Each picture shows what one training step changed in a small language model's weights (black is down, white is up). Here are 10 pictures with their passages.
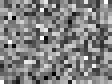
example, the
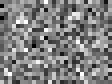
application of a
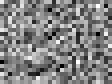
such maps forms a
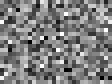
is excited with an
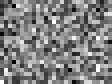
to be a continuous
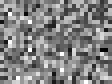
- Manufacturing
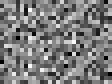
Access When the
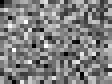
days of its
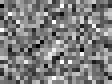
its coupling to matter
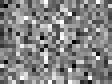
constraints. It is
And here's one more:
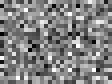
flows showing external
